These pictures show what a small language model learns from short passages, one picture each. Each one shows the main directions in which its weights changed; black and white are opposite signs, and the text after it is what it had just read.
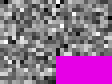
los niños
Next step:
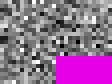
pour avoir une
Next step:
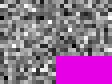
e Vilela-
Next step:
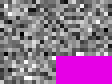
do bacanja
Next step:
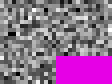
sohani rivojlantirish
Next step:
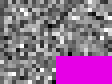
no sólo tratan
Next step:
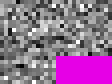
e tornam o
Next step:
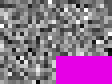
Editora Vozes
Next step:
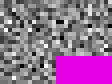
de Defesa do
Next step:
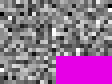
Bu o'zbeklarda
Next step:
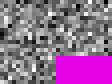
a ciclos
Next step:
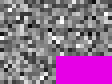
билим ва
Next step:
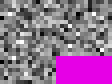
seluruh item
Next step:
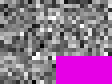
deyildir və
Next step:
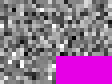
*Science and
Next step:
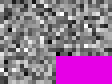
activitate de
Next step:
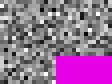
de 60 anos,
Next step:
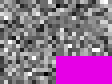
5 anos, bem
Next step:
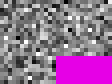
É preciso,
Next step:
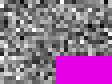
%. Провідні
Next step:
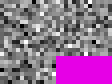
no seu livro
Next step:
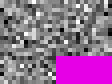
e quindi di
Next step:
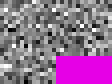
vivir (por
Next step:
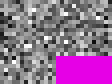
do sistema, é
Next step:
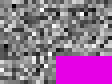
les préférences
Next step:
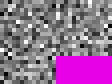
de fragilidad en
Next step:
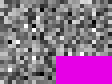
como outono desta
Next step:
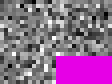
à “arte de
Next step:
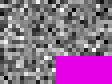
que o interesse de
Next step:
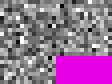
inhérent des
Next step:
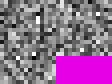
ao BRICS
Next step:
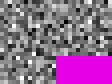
to the reduction of
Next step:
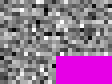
va kotiblariga
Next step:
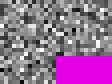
mientras que el
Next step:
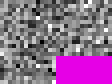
calculatie in
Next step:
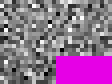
es la suma de
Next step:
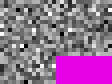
atins formele cele
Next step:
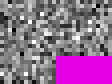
berilgan. Kalit
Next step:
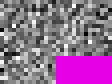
uchun chuqur
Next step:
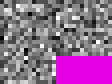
recorrer ao
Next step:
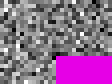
НАН України
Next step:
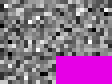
é aplicado, das
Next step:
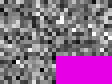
к большему
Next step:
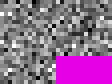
de Gestão de
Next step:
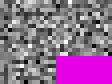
vositasi bilan
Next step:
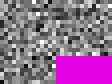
la **huella
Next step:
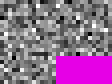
bahwa alokasi
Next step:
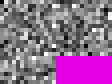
Universidade Positivo
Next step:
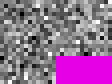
This project
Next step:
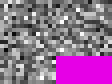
tale linea di
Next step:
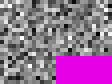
ya'ni u
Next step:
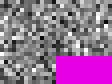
проводити з
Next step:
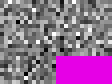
practical with the
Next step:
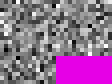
в сети.
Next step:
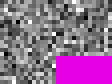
¿cuáles se
